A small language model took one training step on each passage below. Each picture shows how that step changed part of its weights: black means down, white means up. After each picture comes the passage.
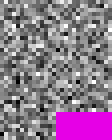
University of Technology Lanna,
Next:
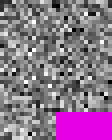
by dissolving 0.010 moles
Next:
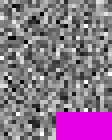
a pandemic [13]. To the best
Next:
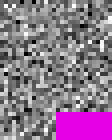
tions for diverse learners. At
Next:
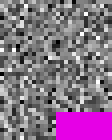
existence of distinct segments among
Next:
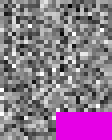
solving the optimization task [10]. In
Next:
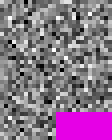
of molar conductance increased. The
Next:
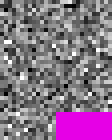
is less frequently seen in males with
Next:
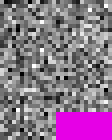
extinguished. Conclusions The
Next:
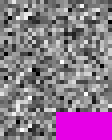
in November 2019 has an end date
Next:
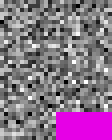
of pending pages [3].
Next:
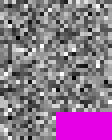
their practices and constructions while
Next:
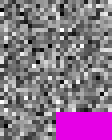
to the birth of an era of
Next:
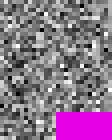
healthcare infrastructure and policies over
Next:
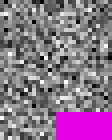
1$) switching the
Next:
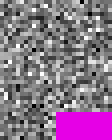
observe the shape of the
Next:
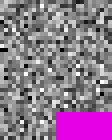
the CS and US is separated in
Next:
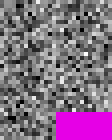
comply with a specific thermal demand of the
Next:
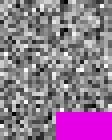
K/h at a starting temperature of
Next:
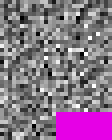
rather than solely on the quality and the
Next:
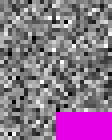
medical care. Conversely,
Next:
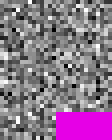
for Special Needs and Inclusive
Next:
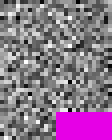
Engineering-oriented skill
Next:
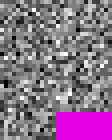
Components (internal) IDS
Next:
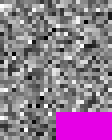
600 km on the ground that enables
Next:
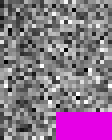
collected samples; C.F.T.
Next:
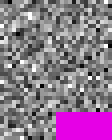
before ashing W2= Weight of
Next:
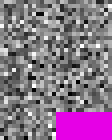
control, automatic manufacturing
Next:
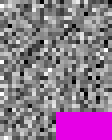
km from the coast, running
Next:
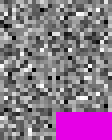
wage exists, and wages in the
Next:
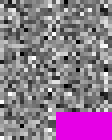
DISCUSSIONS Along the
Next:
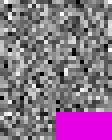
trend shown by $Q-\Delta
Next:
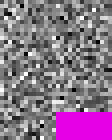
competence level evolves from a
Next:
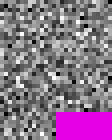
0.8% of all hospitalized
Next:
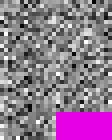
during the analysis. The QAC and their
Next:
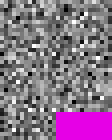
production methods, such as detonation and
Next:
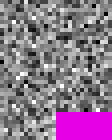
temperature with constant stirring.
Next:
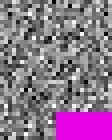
reduce shopping fraud.
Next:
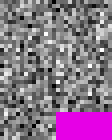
known for its radical progressive
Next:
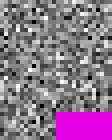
Result Analysis: Figure 2:
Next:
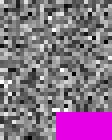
for such an openly accessible digital
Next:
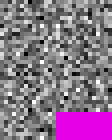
a fracture plane oriented
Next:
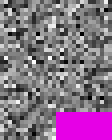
was also observed to significant level. Thus,
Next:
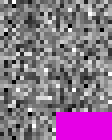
been proposed [3]–[5], with
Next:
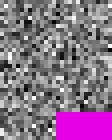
reliance on conventional print
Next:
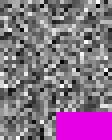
to logically analyze its true
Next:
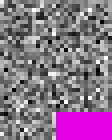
minimize infestation risks. -
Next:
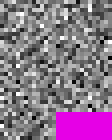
animals were performed for the present study.
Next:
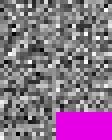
enabled the evolution of companies
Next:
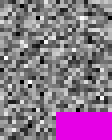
hand the fluid FVM mesh
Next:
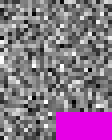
of plots fitting each of those
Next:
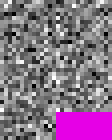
simulation model for supply chain transport
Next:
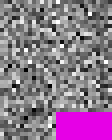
**Adolescent Community of
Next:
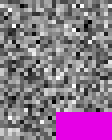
controlled settings (setting
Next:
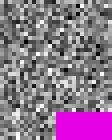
Output Format Other Created
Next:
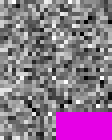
probed at 750 nm excited at
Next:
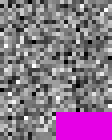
their relationships. In this regard, the data were
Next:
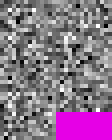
focusing on anthocyanin
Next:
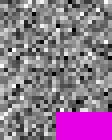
millions people equivalent to
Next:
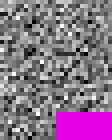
To what extent do you agree with the
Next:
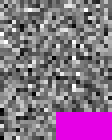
case, the teacher should conduct the election
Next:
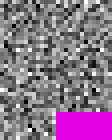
reveal well-ordered, locally
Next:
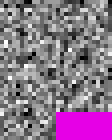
in artisanal small-scale
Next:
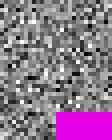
a C-Grid control volume type
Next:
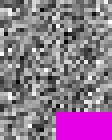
in above equation (ii) and
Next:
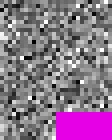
additional insulation (P2), in the
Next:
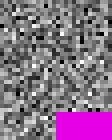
allughas* rhizome it
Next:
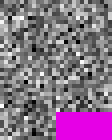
reflect on the global contribution and impact of
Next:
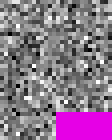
14 participants in the questionnaire, and three
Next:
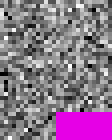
will be cumulative and act in combination
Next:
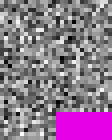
younger; 45% of all patients
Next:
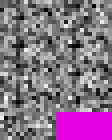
issues and themes that are generally
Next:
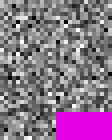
social media plays a crucial role in
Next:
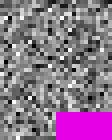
as we bring this plan to life and build on
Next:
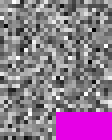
level 2D data. 2. Study
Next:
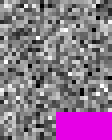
which was discovered in Angkor
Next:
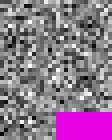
the AC losses at the same current but
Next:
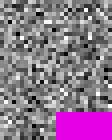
study were sourced from the 2024
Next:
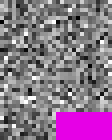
check. ShB screening was
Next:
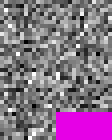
should consider the performance and stability of both the
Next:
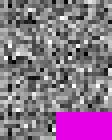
its seas by 2030, with 10% under
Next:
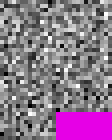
1: At the clinic, the
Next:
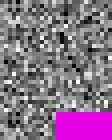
market behaviours and methods of solving
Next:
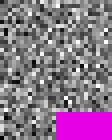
Keynote topic: Green
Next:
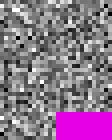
magnetic properties of magnetic
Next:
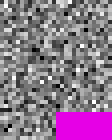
- Data cleaning – once data is
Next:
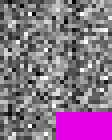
principles in his mother
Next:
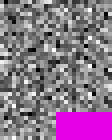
noise above the permissible limit
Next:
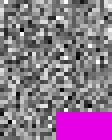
the variables is demonstrated by Johansen
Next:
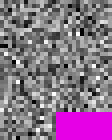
findable, accessible, interoperable and
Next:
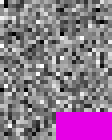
panel data analysis results, there is a positive
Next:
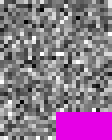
In-flight Tracking
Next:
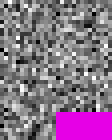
3) When an ant has to
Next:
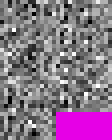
made only when they have enough attributes in
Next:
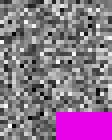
generation task. A new stacked
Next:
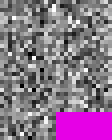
in their pedagogical performance.
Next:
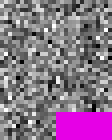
of the groundwork for many subsequent
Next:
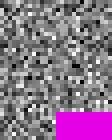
of longer molecules and, most
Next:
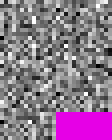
\alpha_y \alpha_z =
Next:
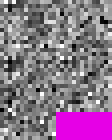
to diversity in innovation and practices
